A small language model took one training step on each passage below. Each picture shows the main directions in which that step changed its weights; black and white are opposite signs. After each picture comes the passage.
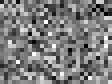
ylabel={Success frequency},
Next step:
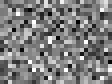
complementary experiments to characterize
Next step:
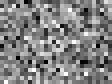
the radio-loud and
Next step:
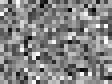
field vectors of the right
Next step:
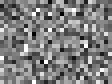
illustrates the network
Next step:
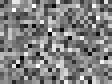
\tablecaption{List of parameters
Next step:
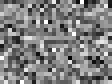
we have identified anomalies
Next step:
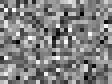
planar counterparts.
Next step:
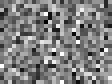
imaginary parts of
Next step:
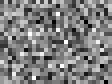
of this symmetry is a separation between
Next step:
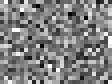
sent by a blacklisted
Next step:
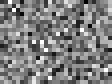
show results for the density-dependent
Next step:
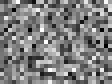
moir\'e unit
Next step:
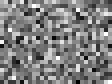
and births. We
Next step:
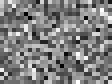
where $k_{i}$ represents
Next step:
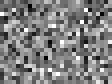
to kinematical data from the
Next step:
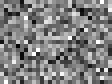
bands of each image,
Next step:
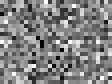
method from 2 to 300 K under
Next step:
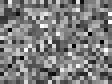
the four materials.
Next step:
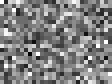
two different IFUs for the
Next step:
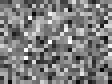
= \partial_t + {\bf
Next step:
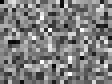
platforms bribe
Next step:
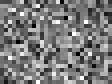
finding might also impact the
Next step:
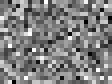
to magnetic field perturbations that peak
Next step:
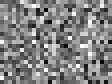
work for any estimand
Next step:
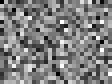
space of PSFs in which
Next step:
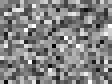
neutron scattering on an
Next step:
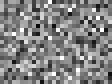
must be investigated
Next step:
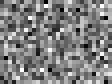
easy to see that both the
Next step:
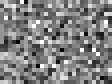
selection. We consider a
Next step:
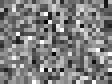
imaginary part of any
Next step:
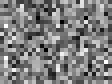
asymmetric hopping
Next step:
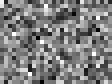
the cold ring flux observed in
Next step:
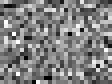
comparison to the velocity dependent
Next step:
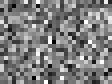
of \begin{equation}
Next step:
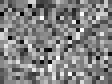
is dictated by the
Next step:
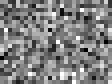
in $R$ comes from
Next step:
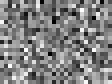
imposed on the data in this low
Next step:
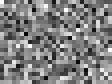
sensory hallucination
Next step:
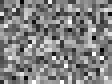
training data and are subject to
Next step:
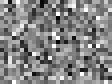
contribute with the right
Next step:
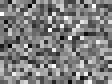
model are (1) inclusion of
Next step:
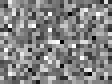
side and reordering
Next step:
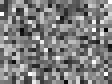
authors, see for example
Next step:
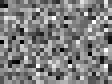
applicable. Adopting
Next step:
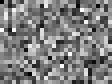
that one could instead choose
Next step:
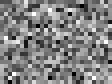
selected components of the
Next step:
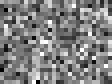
and dips of order the inverse
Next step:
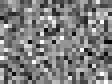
of the universe. Let us
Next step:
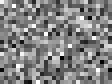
worth mentioning that
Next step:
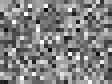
section we consider matrix elements of
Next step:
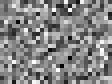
steeper distribution. This may
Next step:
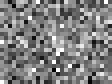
$3\sigma$ confidence
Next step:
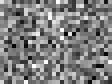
within a real integration of the
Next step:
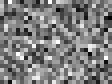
$P_n$ are the
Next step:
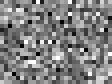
on the assumed shape
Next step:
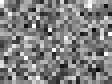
produced reasonable
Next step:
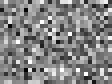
indicating short-term
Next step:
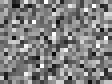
moving with speed
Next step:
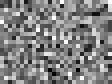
regime has so far
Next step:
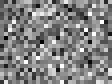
(thick lines in {\bf
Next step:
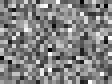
human-interaction are
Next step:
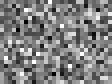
and found to have support on the
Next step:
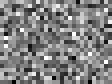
experimental systematics, as well
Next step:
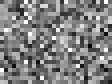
$W=0$, we find that
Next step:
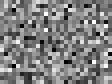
proved its superiority in
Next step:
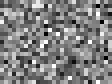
\ee in terms of which, the
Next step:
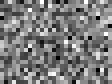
time one has mass growth by
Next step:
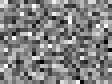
coarse. For this
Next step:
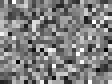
endeavor. The work of
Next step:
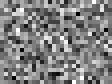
only four countries -- all
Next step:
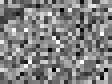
the ordinary Van
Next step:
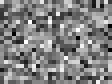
velocity $v_w =
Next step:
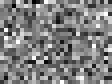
the European
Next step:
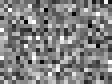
a detailed study of these
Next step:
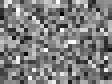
offline platforms for
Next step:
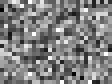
the speakers in each
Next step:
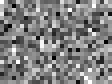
for hyperfine-structure
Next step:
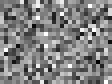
and Coupling} We
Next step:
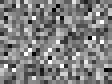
best-fit ionization
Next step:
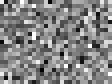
quantity $\gamma^*$.
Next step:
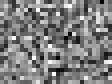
parameters for all sub-data
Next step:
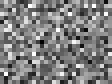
star forming galaxies appear to be
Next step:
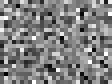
in its curvature. When
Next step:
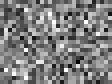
of the numerical integrations
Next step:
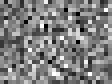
of damping factor considerably
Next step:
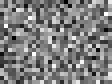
{Guo}, \citenamefont
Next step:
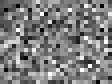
charged hadrons and
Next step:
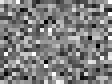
and rotational degrees
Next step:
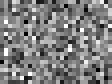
future prospects of the
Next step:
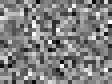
define the reduced correlation matrix
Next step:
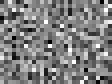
material. ## 4
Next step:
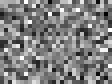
induced by more subtle
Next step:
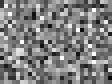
inherently limits its
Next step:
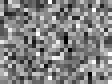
$0$ for a flat,
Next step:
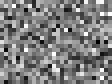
complex-valued square
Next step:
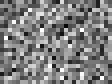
cell's \vth level
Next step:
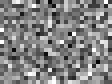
\caption{This graph
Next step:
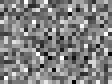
mechanism able to
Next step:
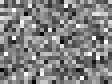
the fiber is being
